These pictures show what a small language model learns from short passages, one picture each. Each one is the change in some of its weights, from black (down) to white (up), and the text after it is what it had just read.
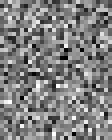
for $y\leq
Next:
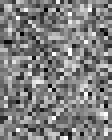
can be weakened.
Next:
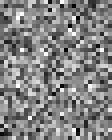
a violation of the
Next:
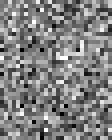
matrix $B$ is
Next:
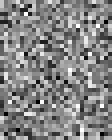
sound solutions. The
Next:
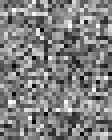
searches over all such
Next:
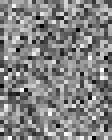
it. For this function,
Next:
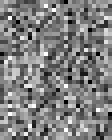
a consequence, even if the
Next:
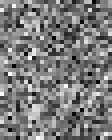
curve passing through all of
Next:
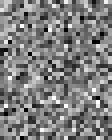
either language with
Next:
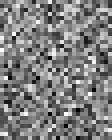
and it is critical in
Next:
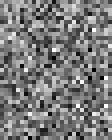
is block circulant,
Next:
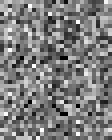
all $4$ of the
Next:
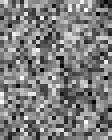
we also proved that the algorithm
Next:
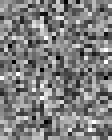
represents the production rate
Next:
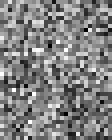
of order $n$ with
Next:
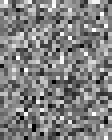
n-1$. Then the
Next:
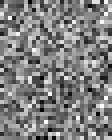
that lifts of this
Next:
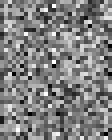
equivalent. On the other
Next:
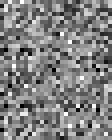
some particular structural problems
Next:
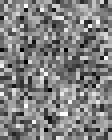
support of $Z$ is
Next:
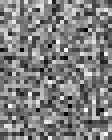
$m$ is small then
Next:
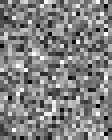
diagrams 4--11 in
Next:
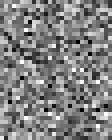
us briefly recall
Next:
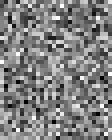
2, and once at
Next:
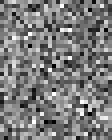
defer this calculation to
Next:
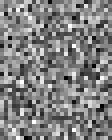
square roots symbolically?
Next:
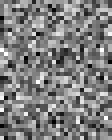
classes of divisors in
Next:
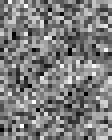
constant do we have an exact
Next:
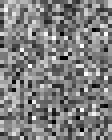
the $n$-th
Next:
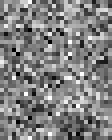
be used later. In
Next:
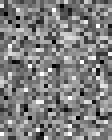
The first occurrence of
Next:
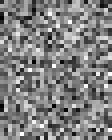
and do not seem to
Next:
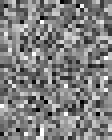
is because contraction morphisms of
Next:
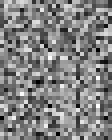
two pairs of partial group
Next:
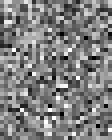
all $G$-fixed
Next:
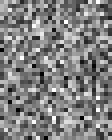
$\delta$ implies that the
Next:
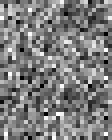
such that the following is a
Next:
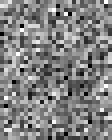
A})$ we associate
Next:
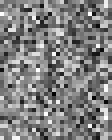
Borell's lemma
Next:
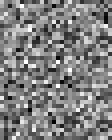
have specatral type which
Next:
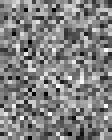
By symmetry, the number
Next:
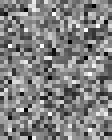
sentences, and is
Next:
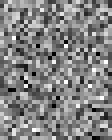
a given sequence. \\ We
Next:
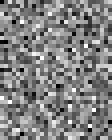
\& Schulz,
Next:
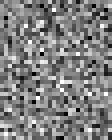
\pagebreak Let $ d
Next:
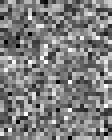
not ignore the terms
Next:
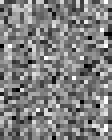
alternatives divided into
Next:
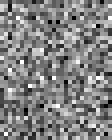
of particles cloud
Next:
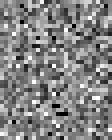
Let $\boldsymbol{\eta}
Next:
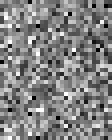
for A A'} that the
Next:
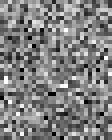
of $x \in
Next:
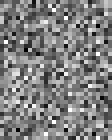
aim to use the section
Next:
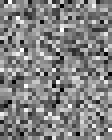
2nd edition,
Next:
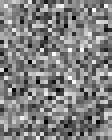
exists the rotation number
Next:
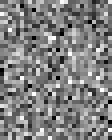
Kirchberg algebra,
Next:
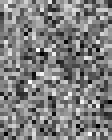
zero one dimensional measure, has
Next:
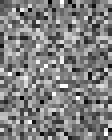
Genus $3$
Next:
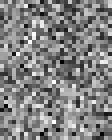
term and an explicit scheme for
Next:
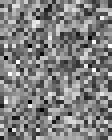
we refer the reader to
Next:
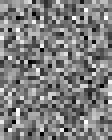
contractible periodic
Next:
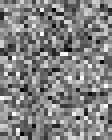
curvature tensor is zero as
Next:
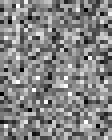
$q$ and then with
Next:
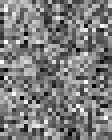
the weighted variable
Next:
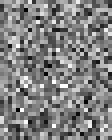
For an $R$-module
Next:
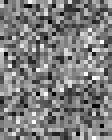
Proof. }By Theorem
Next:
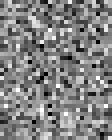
because the latter is affine of
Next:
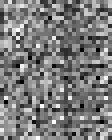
control are shown in Table
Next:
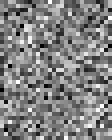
R. Leon,
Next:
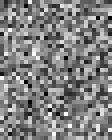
case, segments
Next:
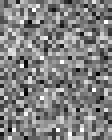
induce a transposition on
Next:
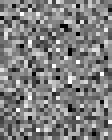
essential annulus on
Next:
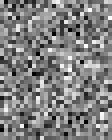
\ee that we have introduced
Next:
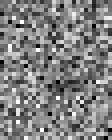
The maximum overload:
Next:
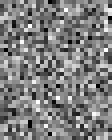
is {\bf vertically
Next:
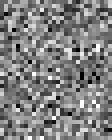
spectral sequence is analogous to
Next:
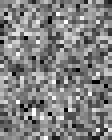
B}(\ell)$ and the
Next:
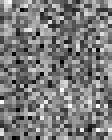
least one connected component of the
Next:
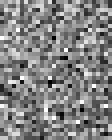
$G$ in the vector
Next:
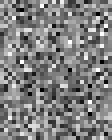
F^\times$. This may
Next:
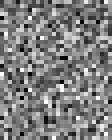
structure $Q\subset
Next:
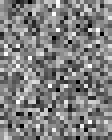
\prt u =
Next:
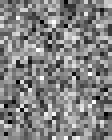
and integrate by parts over
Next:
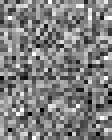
is far from sharp,
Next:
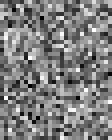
the diagonal by blocks
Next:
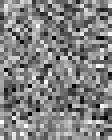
those neighbors already in
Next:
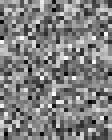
$\left\vert \Delta
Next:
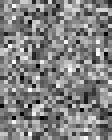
us now give another way of
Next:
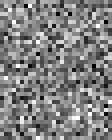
I\cap F_n
